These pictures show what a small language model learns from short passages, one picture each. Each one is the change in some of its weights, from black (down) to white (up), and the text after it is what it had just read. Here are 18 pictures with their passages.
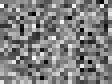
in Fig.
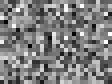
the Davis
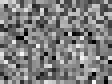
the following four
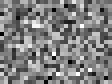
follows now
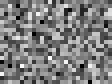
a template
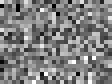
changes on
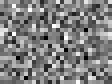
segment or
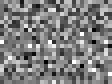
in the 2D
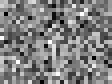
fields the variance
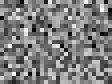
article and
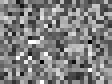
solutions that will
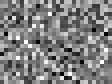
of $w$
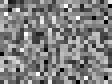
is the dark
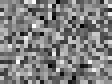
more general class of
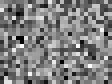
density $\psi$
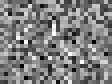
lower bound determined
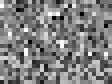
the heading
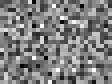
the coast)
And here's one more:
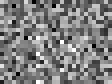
have been studied
